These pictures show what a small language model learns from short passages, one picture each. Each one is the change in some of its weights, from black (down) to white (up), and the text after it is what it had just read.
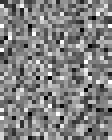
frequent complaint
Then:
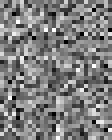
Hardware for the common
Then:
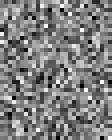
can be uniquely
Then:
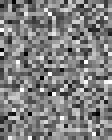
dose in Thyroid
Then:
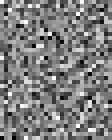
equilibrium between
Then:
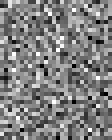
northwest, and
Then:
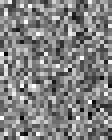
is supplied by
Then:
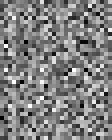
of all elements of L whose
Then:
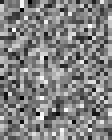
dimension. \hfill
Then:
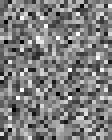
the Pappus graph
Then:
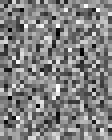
subsections below.
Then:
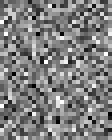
of the faults listed
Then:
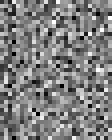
4.80. \smallskip
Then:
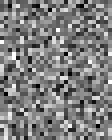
labels, each representing
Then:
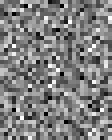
to strongly predominate
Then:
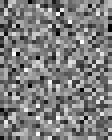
\sfv &
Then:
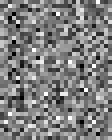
\textit{The maximum
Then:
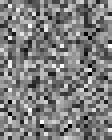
in the form of Fig.
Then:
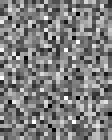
refer to as a
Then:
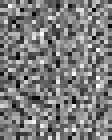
\end{align} where
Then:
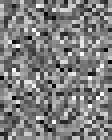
four decades through the
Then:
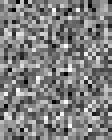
model; NS, not
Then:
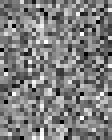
four coordinate-direction
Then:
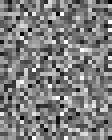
petty contractors
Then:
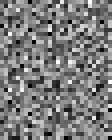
\h^m$ under
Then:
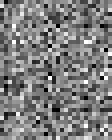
Can LLM tools
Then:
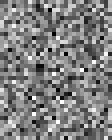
affected followed by right
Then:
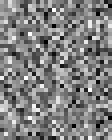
are equal then the corresponding
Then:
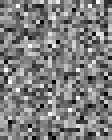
vineyards is the
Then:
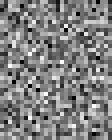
approximate $L$ in
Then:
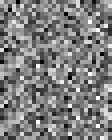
with axial and
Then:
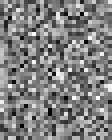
on a set of positive
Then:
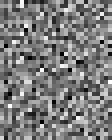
major public health problem in the
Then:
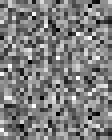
that is likely to
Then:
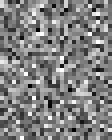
times in $A \cup
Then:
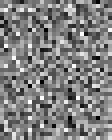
and Davis,
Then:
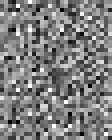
SECRETS OF
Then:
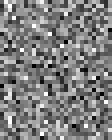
obtained from the experimental results
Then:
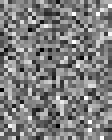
depends on the region of the
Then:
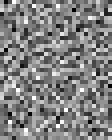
drive, but many
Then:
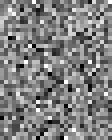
is sliced into
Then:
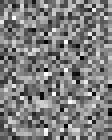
taken as evidence, this
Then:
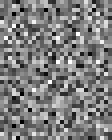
& \ddots &
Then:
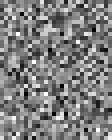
of $H$ is
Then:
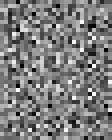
\Theta\}$ is a family
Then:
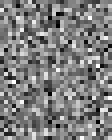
book have to do with
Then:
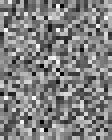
loads acting on
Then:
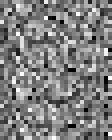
Rogers DC.
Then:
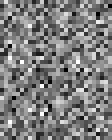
the basis of a given
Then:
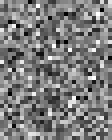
mall helps in their
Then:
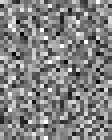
of principal bundles and
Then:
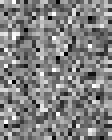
hyperbolic. We call the
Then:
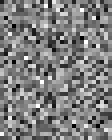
on the absence of impact
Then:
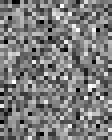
have a crystal
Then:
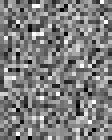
\left( \rho
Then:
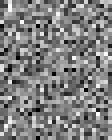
(a,b), where
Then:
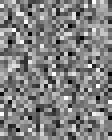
a second value, then
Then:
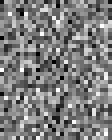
water (solution A).
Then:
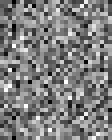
as well as conventional material
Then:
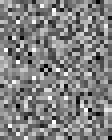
, $$ it is easy to
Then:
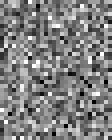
for Islamic
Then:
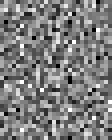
so, using (A,
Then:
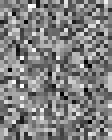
$V$. Hence, by
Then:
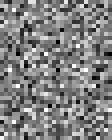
Let $f$ be a
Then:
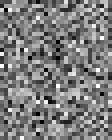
each other in various combinations
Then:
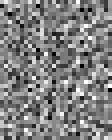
$[\ ]$ denotes a
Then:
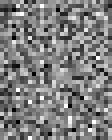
input volume [18].
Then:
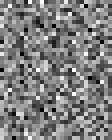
be applied to more general
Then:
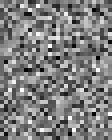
and prevent or
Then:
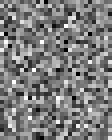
fluid and the
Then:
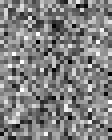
is very frequent during this
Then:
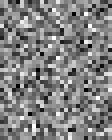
like the one in Figure
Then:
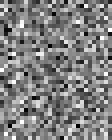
Effective Time
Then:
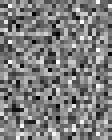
\end{equation*} which
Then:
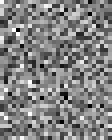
health impacts,
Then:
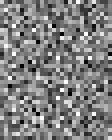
\] Considering the
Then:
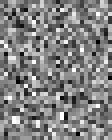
non-zero $x$
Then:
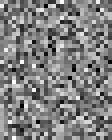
The authors must clarify
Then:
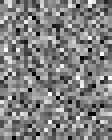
are constrained to have no
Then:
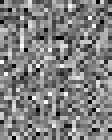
no-slip boundary
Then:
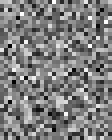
the class of all scaling
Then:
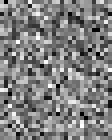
believe masks
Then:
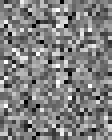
has no commercial interest
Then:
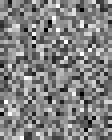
that branches over
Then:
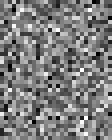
on Location?.
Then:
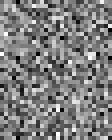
put \begin{align}
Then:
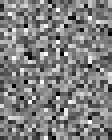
which is a subalgebra of
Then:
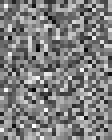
list of events with
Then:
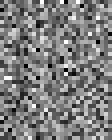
a power of $2$
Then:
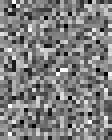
integer. Consider any
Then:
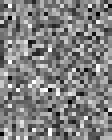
the instrument was obtained
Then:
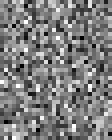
isometric multiplier
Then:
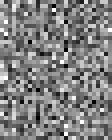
This contradicts to our
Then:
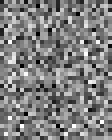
resolution for these simulations
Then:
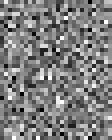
of the general VAR system
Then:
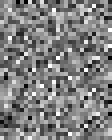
have shown that nearly
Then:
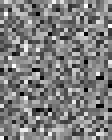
summing the raw
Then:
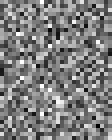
of a discrete series
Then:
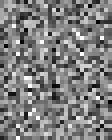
that could use for drug
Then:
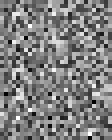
data transmission.
